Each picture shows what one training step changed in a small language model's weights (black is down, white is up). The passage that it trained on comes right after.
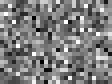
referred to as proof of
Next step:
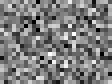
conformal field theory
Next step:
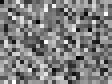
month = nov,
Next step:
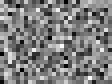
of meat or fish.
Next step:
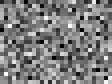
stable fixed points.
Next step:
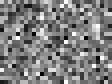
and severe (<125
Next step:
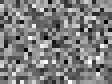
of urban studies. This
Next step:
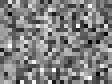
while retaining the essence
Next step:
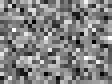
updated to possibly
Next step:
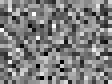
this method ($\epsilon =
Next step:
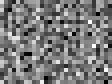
under pre-flood conditions.
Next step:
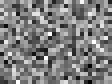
to be a candidate to
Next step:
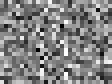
automating the process of
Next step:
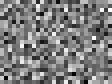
system, which serves large number of
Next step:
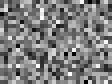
minimize the risks
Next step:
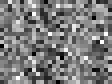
EC4 applies a
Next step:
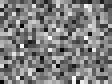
Hyperparameters related
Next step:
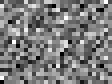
There have been several
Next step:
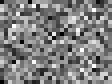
relations. The foreign
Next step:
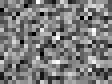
DP from zero predicted
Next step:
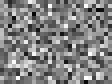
are minimised in order to
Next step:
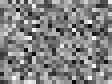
cosmological tensions problems
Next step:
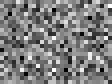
sketched in
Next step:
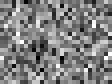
Blood Smear on
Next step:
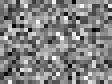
instanței de
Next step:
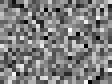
qatnasıw real
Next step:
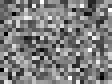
un control sobre las
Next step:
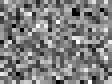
Schultz, S.E.
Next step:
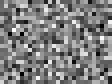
the basic features observed
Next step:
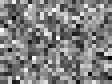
belonging to the person
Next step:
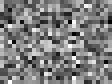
// International Journal
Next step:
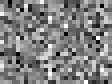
olgunun ortak ve
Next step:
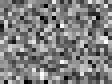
itself move at the same
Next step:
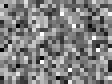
linearization of the product of
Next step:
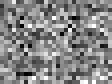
orqali xodimlar
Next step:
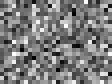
hadron plane in order to
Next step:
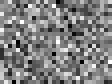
question to ask is this
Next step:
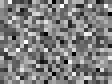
clinically recorded
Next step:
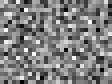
ред и веднага
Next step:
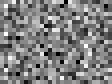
sind dabei nicht
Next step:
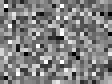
from the disc surface only if the
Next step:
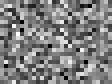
at 23 K upon
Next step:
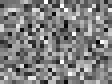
tisto, čemur
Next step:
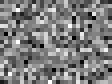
from lifting heavy
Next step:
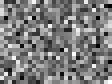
subjects and a signal to
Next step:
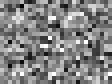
Berkeley National
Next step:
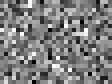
and other facilities to
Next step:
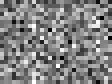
Dengan demikian,
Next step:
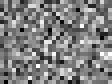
leptons, \noindent
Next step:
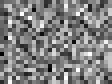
absorption spectra of
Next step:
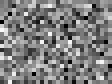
for the sketch of the
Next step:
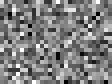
The authors declare that
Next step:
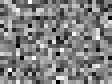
thrust module (T),
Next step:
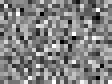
intención de intervenir en
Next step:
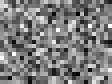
than the amplitude of the
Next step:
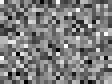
model is the focus of the
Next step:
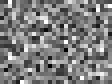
три цільові
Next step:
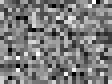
when $d_{s}
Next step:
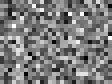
\par Current developments in
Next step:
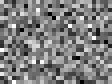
plate. The gauge
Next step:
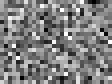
mean score of the
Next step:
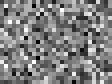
the coplanar magnetic order
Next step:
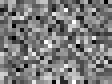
course, this is not
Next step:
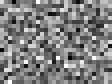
side of a slot
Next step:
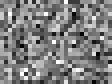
data measured when ramping
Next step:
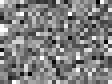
fit and for the fits in
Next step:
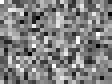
one pair of Taylor
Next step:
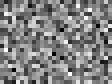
potensial urug'
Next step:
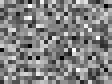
La desagregación por
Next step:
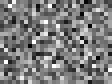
f_α is called
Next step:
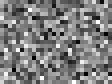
layer established in
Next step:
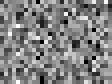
для переписки
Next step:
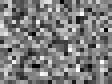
in the preferred
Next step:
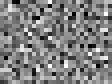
naphthylamines and
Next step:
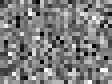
fluctuations, relaxing
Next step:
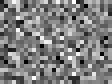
и размеров
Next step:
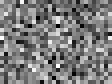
here are also believed to
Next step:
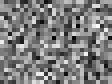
e beneficiado com
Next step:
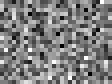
cinemas exists to
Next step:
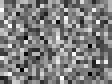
of this study was to determine the
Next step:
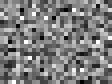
\quad \end{eqnarray} while
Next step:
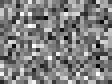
Severin Caspari,
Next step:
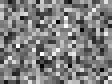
in 1:9 ratio of
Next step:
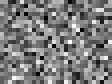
flt fwT ffw
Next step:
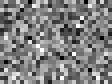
peuvent toujours
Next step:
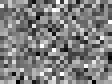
1$ gives the stated
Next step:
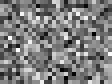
coefficient for each class
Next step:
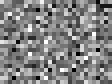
estágios e a
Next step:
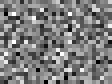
the percent level are possible.
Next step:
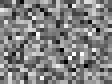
of tsunami dated
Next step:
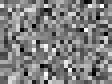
angular diameter distance in
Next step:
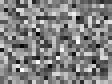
(Fitzgerald &
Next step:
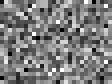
o da segunda a da
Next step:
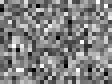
como el de Cherán
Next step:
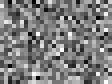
At what tariff do
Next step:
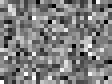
Reproducible results are obtained if
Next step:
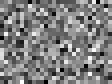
the levels while attracting
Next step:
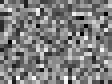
deviations $\epsilon$
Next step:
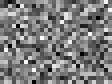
The main focus has been
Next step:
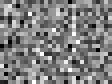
auf den Seiten des
